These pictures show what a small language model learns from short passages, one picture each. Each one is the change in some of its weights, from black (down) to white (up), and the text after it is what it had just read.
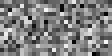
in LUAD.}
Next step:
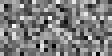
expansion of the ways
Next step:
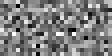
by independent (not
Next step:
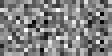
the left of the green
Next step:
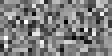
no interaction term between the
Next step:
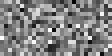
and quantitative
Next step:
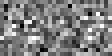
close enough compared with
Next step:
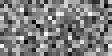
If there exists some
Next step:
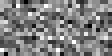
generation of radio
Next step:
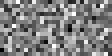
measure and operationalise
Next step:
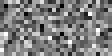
turned into new
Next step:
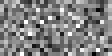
highest indicator mean
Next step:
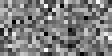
stimulated by the
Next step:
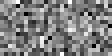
examples of this claim
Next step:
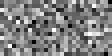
the right lower corner
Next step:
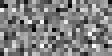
at large $r$
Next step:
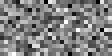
\alpha \Pi^*
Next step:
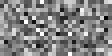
This result is consistent with
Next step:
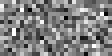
same large $n$
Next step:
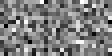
consider a two-level
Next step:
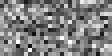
The energy compaction property
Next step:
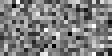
prominent roles
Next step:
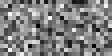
Introduction As a major
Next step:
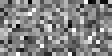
maps have radially
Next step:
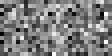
ser focus, S
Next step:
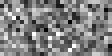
The map rms is
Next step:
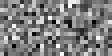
geometry of the system
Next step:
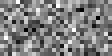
technical assistance
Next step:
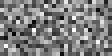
the carrier's high
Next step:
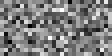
by very smooth
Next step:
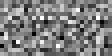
is the case of
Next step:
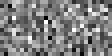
Supply 2.
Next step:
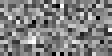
the bands are
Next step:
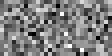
of certain low energy
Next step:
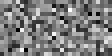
and owners have access
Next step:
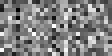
sausage and
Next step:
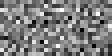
the width of an
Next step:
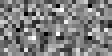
have the capacity to transfer
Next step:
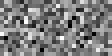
to a successive
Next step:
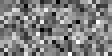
of his mother.
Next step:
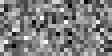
we expand only a
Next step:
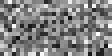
study, a numerical
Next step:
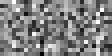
free surface of the
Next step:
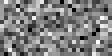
rising and is particularly
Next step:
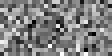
the personal network, in
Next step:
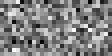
autolysis of
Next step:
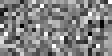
these BZE modes
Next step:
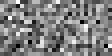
interaction, significantly impact
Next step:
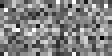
toolkit can be
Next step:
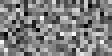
such as the interface with
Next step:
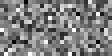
using a search radius of
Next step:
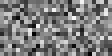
with the id of the
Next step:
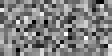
the N_i value
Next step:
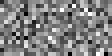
that other factors not included
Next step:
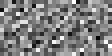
misconception on
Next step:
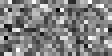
persuade people of
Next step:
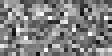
Group was the
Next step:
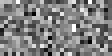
hardware can be
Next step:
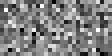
appealing to
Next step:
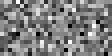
studies looking for
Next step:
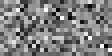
of closure was then
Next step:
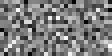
using an iterative
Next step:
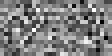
is equal to half
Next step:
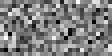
in tube well
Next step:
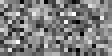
Media Conference in
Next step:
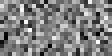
same time, one work
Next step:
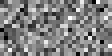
that of its power set
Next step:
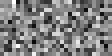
$m$ and
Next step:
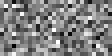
hexagons with
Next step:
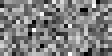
the capture phase, we
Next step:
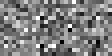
evaluations, we also
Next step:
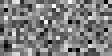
rapidities close to
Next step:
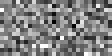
application. 5.
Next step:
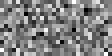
will be input to and
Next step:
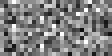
numerical simulations of cloud
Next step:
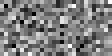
well known that a
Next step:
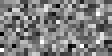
of the Nile On
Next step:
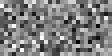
periodic boundary conditions along
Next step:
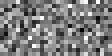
are an emerging class
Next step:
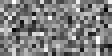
irrespective of the
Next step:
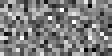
In the same approximation of
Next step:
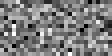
analysis over month.
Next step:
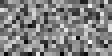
that the system is
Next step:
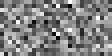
the front
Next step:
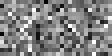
VIF const
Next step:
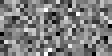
of nuclear energy
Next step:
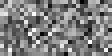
exists between developed and
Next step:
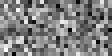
This is prominent
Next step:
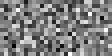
using neighborhood
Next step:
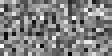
we restrict the integration
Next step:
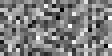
the economy,
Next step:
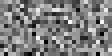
and the protective factor
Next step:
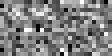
Following Figure shows
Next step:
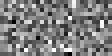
100 randomly chosen features
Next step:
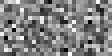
simplify the equivalent
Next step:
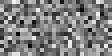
irrigation systems
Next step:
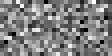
score of importance
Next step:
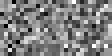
amplitude triangles,
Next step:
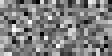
i} disk of
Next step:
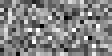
mm can provide another
